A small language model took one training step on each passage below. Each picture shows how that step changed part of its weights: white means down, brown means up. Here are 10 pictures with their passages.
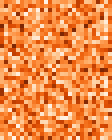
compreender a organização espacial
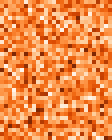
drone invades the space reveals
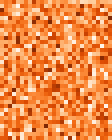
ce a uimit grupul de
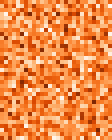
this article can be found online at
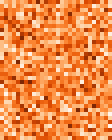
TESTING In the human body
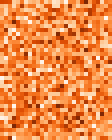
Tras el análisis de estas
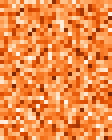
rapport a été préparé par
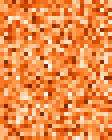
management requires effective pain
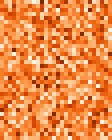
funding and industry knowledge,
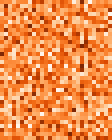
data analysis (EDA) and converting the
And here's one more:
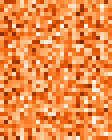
chiqarilishi qisqa qilib
